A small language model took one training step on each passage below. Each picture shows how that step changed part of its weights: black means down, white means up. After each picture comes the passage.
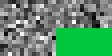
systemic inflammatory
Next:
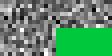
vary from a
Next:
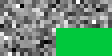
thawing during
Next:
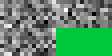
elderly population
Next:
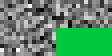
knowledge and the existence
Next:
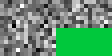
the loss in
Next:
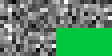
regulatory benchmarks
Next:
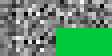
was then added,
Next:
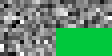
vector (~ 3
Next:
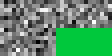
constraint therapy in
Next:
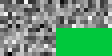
as well as the
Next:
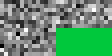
case. Therefore,
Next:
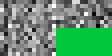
of field trips
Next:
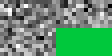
customers to read the
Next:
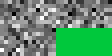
& Lev,
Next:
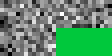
for harmless
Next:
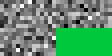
in this case adequate
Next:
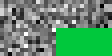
tests have been carried
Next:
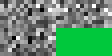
level of significance of
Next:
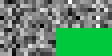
two physical indicators,
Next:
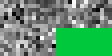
urban zones
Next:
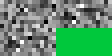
The rapid growth of
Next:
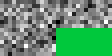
to consistently
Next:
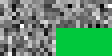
document gives also some
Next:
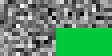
a FAIR Digital
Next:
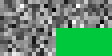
the needs in Indonesia
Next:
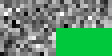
be essential, as
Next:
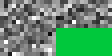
effects by analysis of
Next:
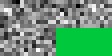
Figure 2.
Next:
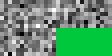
May. According to
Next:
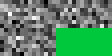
Let us consider the
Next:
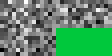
minimal or no oxygen
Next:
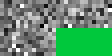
the molecular weight of
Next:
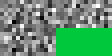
greater than 4 cm
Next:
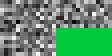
NASG and
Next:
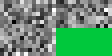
after 7,
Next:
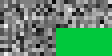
The predicted ADME
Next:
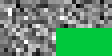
Their results are showing
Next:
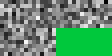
distance from the
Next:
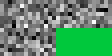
the WAEC
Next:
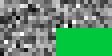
design challenges in the
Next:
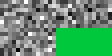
conclusions, is
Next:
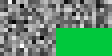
Gender Gap
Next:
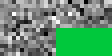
last twenty
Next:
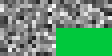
are between total graphs
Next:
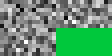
Based on the results
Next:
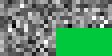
the purpose.
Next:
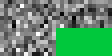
the individual social
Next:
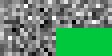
final year student –
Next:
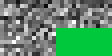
cancer can save
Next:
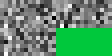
Hospital Under the Most
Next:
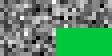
pattern could be an
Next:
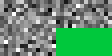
a configuration with the
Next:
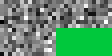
been caused by
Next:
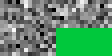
will mostly avoid human
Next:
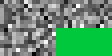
the ability of the
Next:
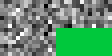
can read without giving
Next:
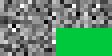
a project including
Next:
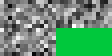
using the second
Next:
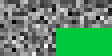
AND DISCUSSION The
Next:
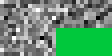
metadata. This is
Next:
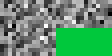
models that react
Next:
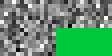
that occur in the
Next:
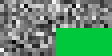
position of farmers in
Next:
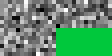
there is limited engagement
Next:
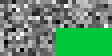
hired locals
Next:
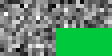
single listing
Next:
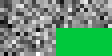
of POP for
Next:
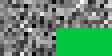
is not used in
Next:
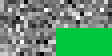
different career
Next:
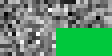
shared value,
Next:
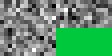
goods to the
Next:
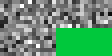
in forests on the
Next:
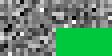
pattern-based techniques
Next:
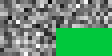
in the interior
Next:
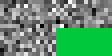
in reading camp activities
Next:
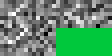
can reject the hypothesis
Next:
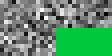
orange Yellow
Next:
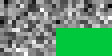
methods to predict the
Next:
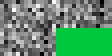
history of refugee
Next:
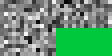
Docking energy
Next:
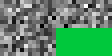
almost no nearby
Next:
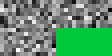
and NFDI4Earth
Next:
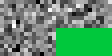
quality). The two
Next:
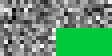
programme, and income
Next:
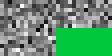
the cost of electricity
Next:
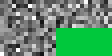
in this regard,
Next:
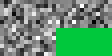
fibers breakage or
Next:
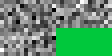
is significant and must
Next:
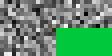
conducted a study to
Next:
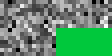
the pupils' identity
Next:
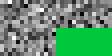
effective. The
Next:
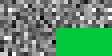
participants. Variables
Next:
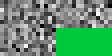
were designed to explore
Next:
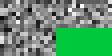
material properties and surface
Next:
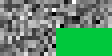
all cancers
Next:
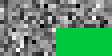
were enrolled
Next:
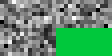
yarn during
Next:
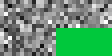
provided by the
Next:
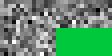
theory, this method
